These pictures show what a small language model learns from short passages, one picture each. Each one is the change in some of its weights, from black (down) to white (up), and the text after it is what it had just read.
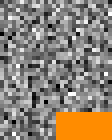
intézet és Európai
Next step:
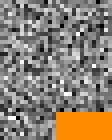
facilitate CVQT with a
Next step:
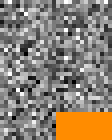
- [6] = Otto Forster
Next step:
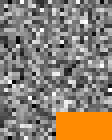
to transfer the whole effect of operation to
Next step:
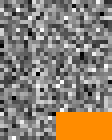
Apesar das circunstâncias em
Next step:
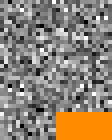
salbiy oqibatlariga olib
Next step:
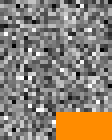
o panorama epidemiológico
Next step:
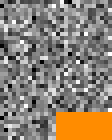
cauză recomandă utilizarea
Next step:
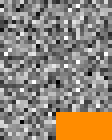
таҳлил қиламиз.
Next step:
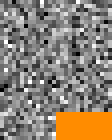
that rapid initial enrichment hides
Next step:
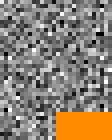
для масових вантажів та
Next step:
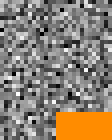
for each kinetic trace after each laser
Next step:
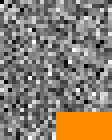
metallic electrodes. To provide
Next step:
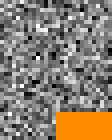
possible mesons (D, $\pi$,
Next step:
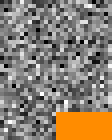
handed to the application, instead of
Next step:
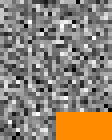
use as an external library.
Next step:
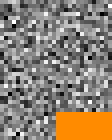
trained extensively on Chinese
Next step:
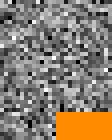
discovery is possible from the GRB
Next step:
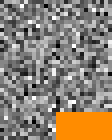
computationally intensive training part
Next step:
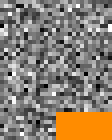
g$ becomes significant. The different orders of
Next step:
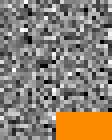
our models. We are not only interested in
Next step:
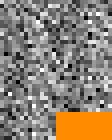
видань постають різні
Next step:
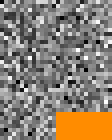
rigidezza giacobbina
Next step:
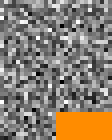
Law [2] This paper uses the
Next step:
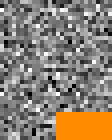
Table 1. **Isotopic composition
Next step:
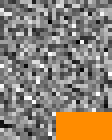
contexts, leveraging conditional
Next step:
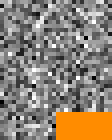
детей, которые по
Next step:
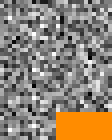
field, which encapsulates the effect of
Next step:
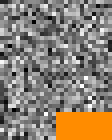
only be determined from its kinematics,
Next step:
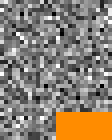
hubungan sosial yang sehat,
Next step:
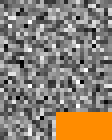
por personas que responden a intereses
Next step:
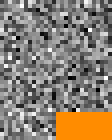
$T_{HY}$) of approximately 50
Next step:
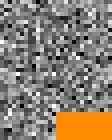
the expansion rate can be used to constrain variations
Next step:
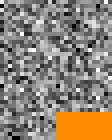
ресурсларнинг мустақил
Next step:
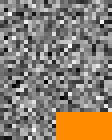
set. The high-$l$ modes are those with
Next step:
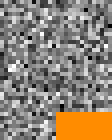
F.I. – filologiya fanlari
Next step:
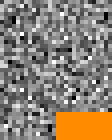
non-exhaustive overview of the
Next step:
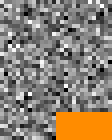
required number of episodes over the
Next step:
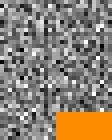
стороне флютбета
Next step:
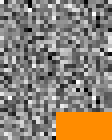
indígena não reproduz os
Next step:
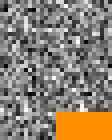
it is of interest to explore whether there
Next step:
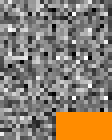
\begin{eqnarray} \mb{W} =
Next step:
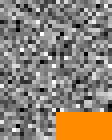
show how the existence of the persistent boundary
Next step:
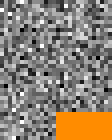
la narrativa del mal uso y
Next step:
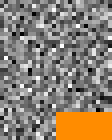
среднего бизнеса в
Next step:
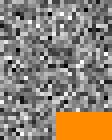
critical boson ring. For a single
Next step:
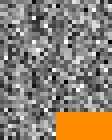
зоне Челябинской
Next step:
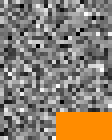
plani-agar bino poli har
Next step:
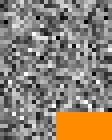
states which describe the quantum sub-system.
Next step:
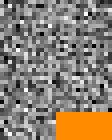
aniqlangan. Natijada,
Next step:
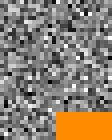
implies an upper limit to the binary
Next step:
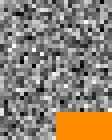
detection times. In typical experiments using
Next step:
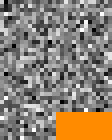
free random bit and that the outputs are
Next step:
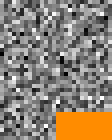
memiliki peran yang sangat
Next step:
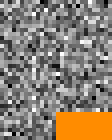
yetakchilik roli ortib
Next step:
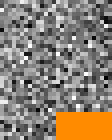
Кангуртут. М.,
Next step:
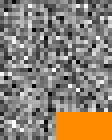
1, and maximal when AUC equals
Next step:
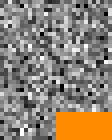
processo histórico em que a voz da
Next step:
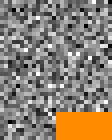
Federal de Uberlândia
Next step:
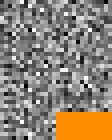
in different local classrooms in different
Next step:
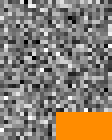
in the discrete phase shifts case as
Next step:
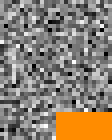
One sees that Einstein did not
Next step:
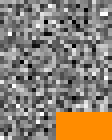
спортчилар “Варта”
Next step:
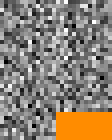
tipos de inspeção podem ser
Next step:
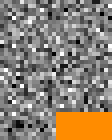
with conserved total particle number. A variational
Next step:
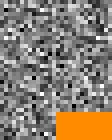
array to return as the results to the
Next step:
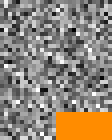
principale cognoscibile ce determină
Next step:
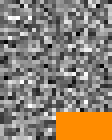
que se encontra o Congresso
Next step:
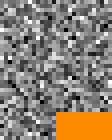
lines are different constant velocity regimes as estimated
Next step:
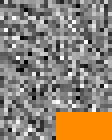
Box 7900. Mountain
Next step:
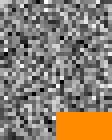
que todos os testes consideraram
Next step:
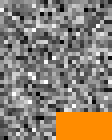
geometric parameters of the shell.
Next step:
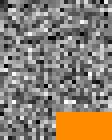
model the prior mean using regressors.
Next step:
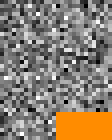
ko'p marta bajarish
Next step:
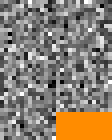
panel (a) and the node index in panel
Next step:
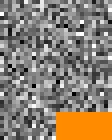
the ergodic behavior of our system,
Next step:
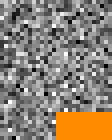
energy dependence is an open problem in hadron
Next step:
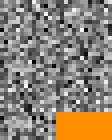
mas'uliyatini oshirishga
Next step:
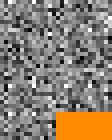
\BibitemOpen \bibfield {author} {\bibinfo
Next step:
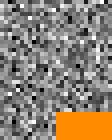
qilishda mavzular kesimida
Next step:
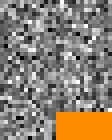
times, using created safe gap
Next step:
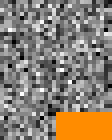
cuenta que es el bloque de
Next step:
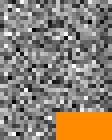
a uma mesma espécie' e
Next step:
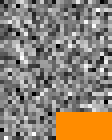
actual \ero light curve. We used a
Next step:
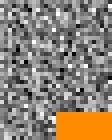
States [#]These authors
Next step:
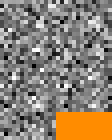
Длина растений, см
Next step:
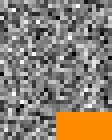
Only a handful of works have,
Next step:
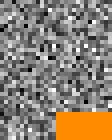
meses para se estabelecer no organismo de
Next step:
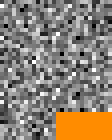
financial losses due to security
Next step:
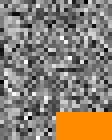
siti piani (corrisponde
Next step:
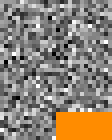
two-parameter coordination function. The resulting
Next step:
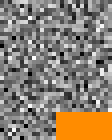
Mendes Orientadoras:
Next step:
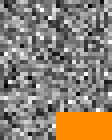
cachos de uva. Os
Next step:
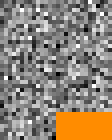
bo'lgan onalar, ko'zlari
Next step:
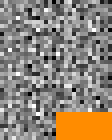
توجه به اهمیت
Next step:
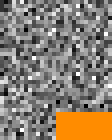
should therefore plan for this margin to
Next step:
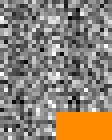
dem Paradigma der partizipativen
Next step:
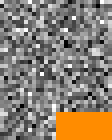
кримінальне процесуальне
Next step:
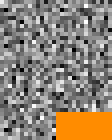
more stable as it has smaller total energy than the
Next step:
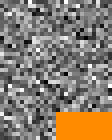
of the order of $10^5$
